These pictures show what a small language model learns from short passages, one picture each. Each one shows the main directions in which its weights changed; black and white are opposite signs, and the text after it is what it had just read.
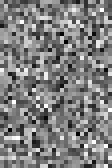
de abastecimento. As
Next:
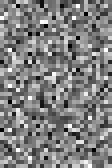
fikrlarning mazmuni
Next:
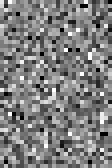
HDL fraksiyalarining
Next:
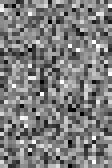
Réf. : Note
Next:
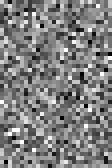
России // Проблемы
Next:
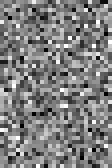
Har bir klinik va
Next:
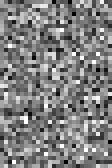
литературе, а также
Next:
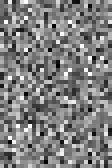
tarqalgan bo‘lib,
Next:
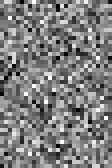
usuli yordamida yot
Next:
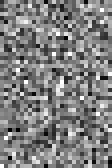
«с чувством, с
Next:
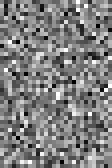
ta'limga muhtoj
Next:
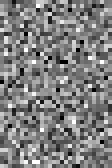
метафоры и ее
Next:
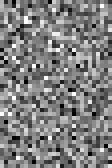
uglerod oksidi
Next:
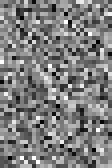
системність, чіткість
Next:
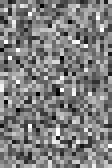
as medidas do plano
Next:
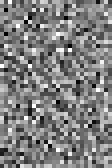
dengan menarik perhatian
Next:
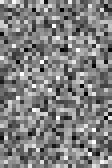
А. Вілсона
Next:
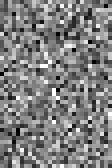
to‘ldirib boradi.
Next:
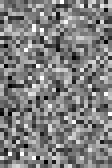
и животных данное
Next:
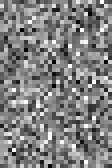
А. Зензинов //
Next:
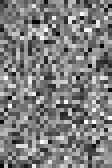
вона вже формується як
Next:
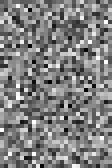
asoslari, kelib chiqish
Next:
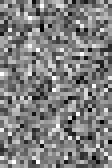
mundo que se expone en el
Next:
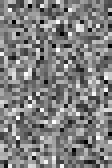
van een procent. Dit
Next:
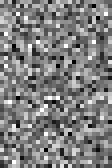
Pri dekletih je
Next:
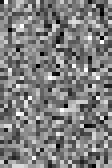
majburiyati hisoblanadi.
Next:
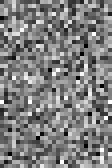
qaratilgan terapevtik
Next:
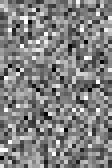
сприяє не лише
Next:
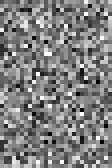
розріз очей,
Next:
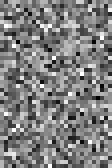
A continuación, en la
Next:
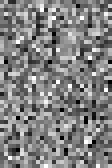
decente*. Luego se
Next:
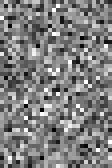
дополнительного образования
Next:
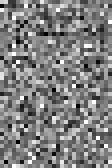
kechirgan. Buni
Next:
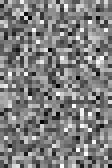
o‘quvchini faqat
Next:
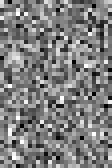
دراسة أهمية
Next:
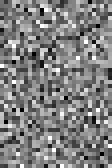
una estimación de la
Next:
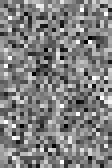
el Magnànim –
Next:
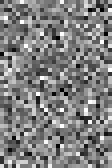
as three-dimensional
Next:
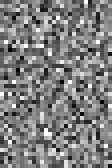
учун шахсий
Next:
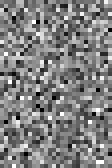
ele estabelece uma relação
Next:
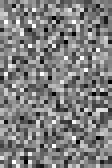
влияние, актив,
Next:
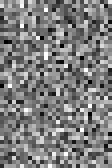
давлат инспекцияси
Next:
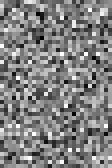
stavkalari, yer
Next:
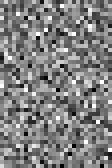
навыков и специального
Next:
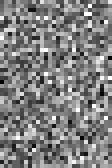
process of acquisition.
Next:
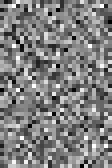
formas de intervenir la
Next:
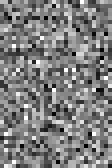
виконаного К.
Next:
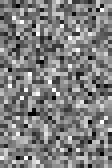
lý CTĐT
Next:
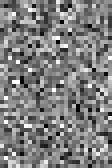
HF (relação
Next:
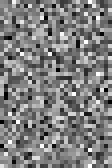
alinhada dos pilares
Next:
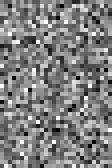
собственных литературных
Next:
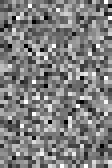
de Imagem: Após
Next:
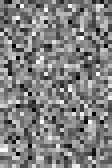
10% unib chiqishi
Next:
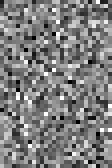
билан ифлосланган
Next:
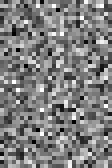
pelayanan dapat dirasakan
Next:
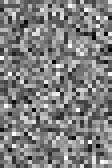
Г. Лозова, Л.
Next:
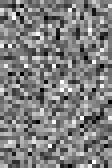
de la morale et de la
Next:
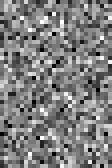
inclusă în bonurile de
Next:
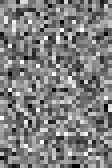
hayotiy misolni
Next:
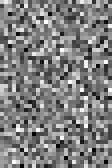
educação ambiental, o
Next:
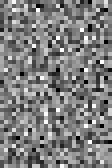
в произведениях
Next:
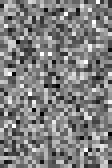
des administrations est la plus
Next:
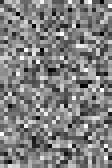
без дискриминации,
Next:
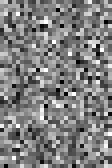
competência técnica no
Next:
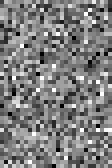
en fabrieken'.
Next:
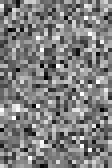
pervasiva e, ao
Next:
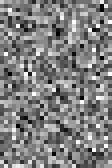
chiqildi. Ushbu qonun
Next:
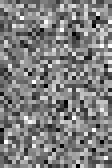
Володимирівна –
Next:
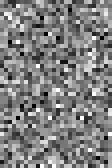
conjunto de datos bajo
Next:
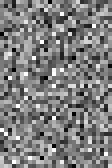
Idade Moderna,
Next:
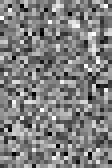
ko'rishadi. Buning
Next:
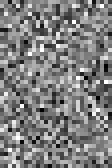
Plant Science*, 12,
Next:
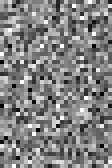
України. У повідомленні
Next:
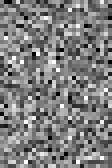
8º Constitucional.
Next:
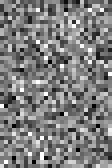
iste'mol buyumlari
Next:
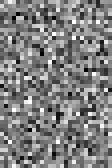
durante a projeção.
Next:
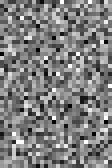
безпечною процедурою
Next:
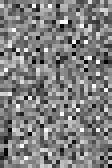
nom berishda tashqi
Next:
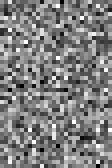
Naciones Unidas, 2015).
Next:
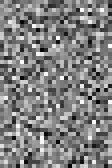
consumers' online
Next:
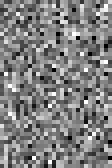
empresariales deben
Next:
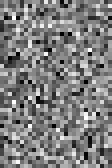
vários atos violentos de
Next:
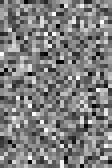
técnicas de ensino,
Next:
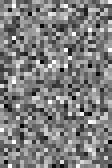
(VAIC) to
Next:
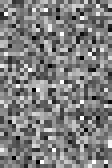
de nível inferior se
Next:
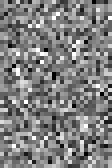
tetapi juga
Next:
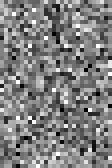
kajian terhadap
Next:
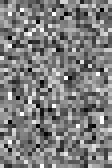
2002). marco teórico
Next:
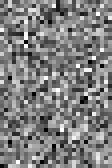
muhim tusunchalaridan biri
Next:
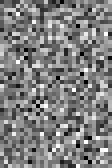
жинсга ва ёшга
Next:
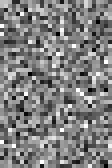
indiretamente, refletem a
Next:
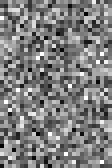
Management Standard*,
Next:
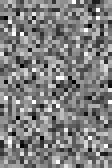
study and prognostic markers
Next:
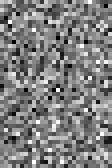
Doctor of Pedagogical Sciences
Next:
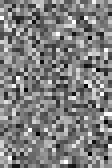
amaliy Grammatika va
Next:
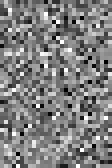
instalación para un solo
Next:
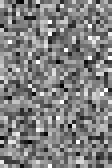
muhim ekologik muammolardan biri hisoblanadi
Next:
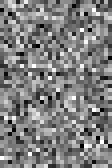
de la universidad, considerando la
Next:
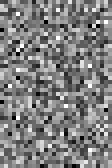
potencijal, pri
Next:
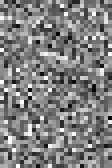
groote steden een
